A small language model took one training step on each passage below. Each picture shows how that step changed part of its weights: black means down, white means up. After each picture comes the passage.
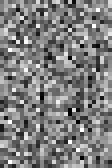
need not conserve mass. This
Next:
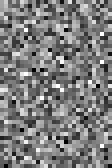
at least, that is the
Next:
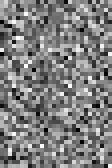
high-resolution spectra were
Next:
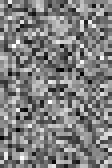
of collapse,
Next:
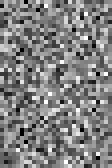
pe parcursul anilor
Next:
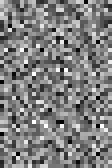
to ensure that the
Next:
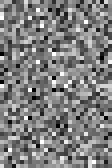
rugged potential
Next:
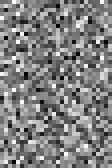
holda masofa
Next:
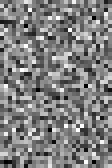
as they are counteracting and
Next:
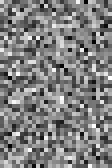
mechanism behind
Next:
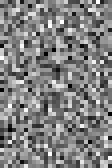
restriction thereof Data
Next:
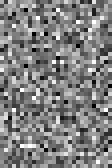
[15]. Spontaneous
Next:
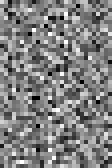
media marketingi,
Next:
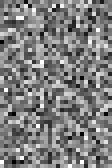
Schulorte verschickt
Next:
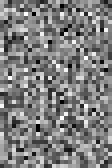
position makes the waters
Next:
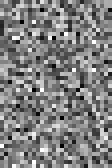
with the putative minor
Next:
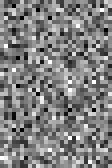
su denuncia de las
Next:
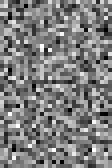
level should be carried out
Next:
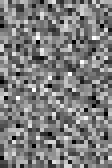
required for almost all
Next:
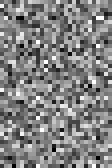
sürecinin yeni
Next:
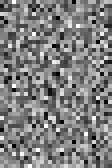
foot attack:
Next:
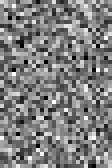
states can be characterized by a
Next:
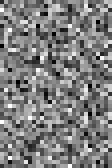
Atom Manipulation
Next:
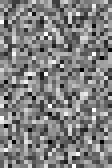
e (f) número
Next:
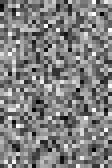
b_\alpha \mu_\alpha
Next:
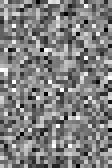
$s$. The degree of
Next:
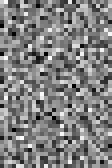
that observables calculated over these
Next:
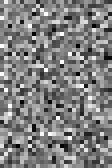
In the Mean Power,
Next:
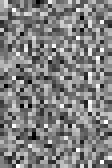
indicating accuracy
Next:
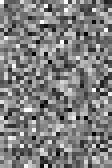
a more equitable and
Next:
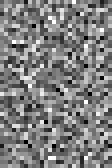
English preclinical
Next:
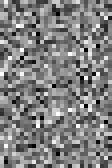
will be blocked since the
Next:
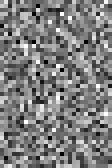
if they can be traversed.
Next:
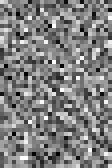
the Volga region,
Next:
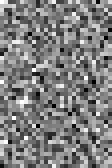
regression fits, main
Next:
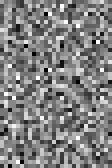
material to a uniform positive
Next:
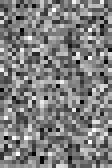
ataladi (qarang.
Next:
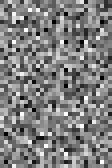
the spacetime geometry
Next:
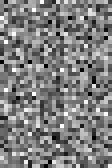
E.~De La
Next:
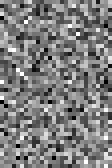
Tilakkachari across
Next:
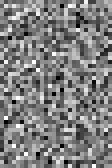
Workshop. Unser
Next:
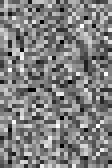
to be present. 3.
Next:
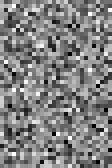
Sunyer, C.,
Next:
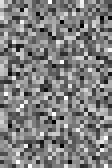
capacity and the reduced
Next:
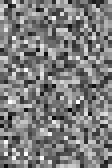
was reduced into small manageable
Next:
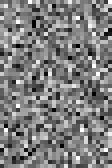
clearly indicate that
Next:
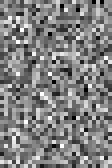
months. At the
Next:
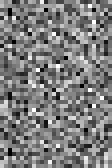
ish samaradorligini
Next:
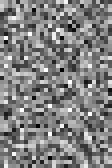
as the launching of
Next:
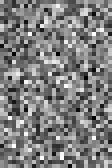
índio gigante
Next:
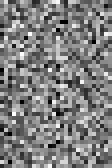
respectively, which are less than
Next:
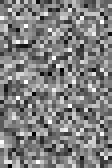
environment to undertake the
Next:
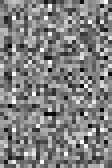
development programmers.
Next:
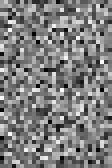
number of substituted
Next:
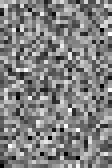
service is run in an
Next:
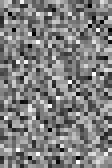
Minimize imposition,
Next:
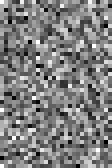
traits. Their research
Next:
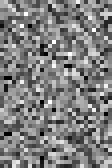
represents a behavioral
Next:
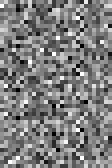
localization methods, including
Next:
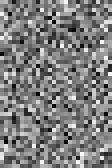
oliy o'quv
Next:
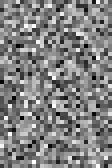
That CASCA expand
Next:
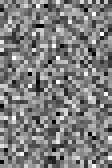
single satellite
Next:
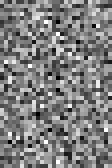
H., Rukavina,
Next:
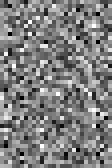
a adaptação a
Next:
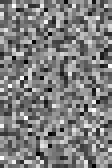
challenge stems from
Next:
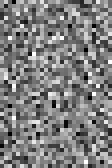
galda, zarbalar
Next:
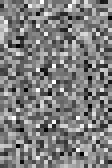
state retains ample
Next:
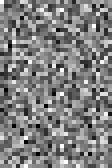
orbitals in position
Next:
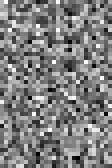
$\Omega_{B}$ will be
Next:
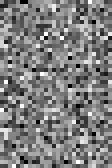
e adaptado às
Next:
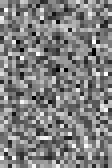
for this, hence also for the
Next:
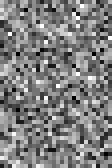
index from axionic
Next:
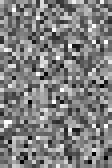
a natural talent that
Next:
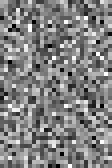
чисел в
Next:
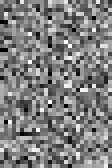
Office of Basic
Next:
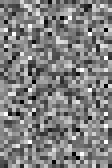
α -fractional power
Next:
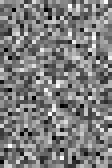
l'environnement interne
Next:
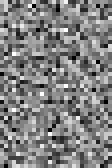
(ANNs) and
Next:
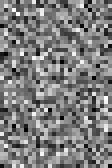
used. The comparison is
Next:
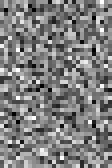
outlet to monitor the
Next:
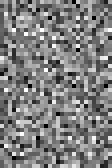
Literackich PAN,
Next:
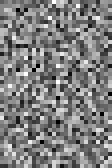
pattern, not only
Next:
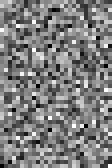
plants are traditionally,
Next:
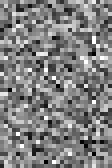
be discussed here.
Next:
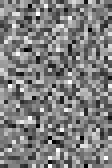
with mixtures of
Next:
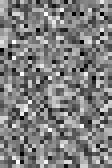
the evidences corresponding to different
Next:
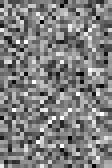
cultural. * Msc. en
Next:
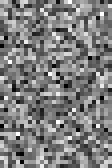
this tool can assist
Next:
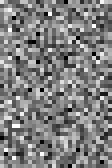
redshifts for the
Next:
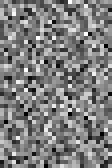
subyúgales, los
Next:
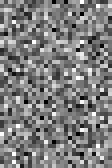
que serão discutidos
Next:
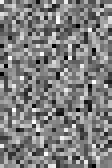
cotton wool
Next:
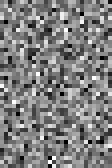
- Programa Operacional
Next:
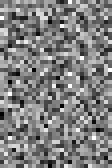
system with non-linear
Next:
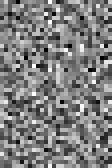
lor” reglementa
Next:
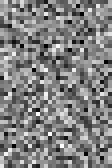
at the disc surface. The
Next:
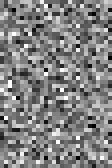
CKM unitarity
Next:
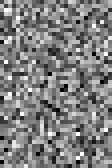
Participants were selected
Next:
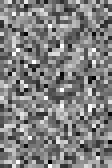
the process of extracting the present
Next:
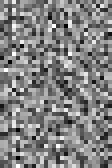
from each spectrum --][]
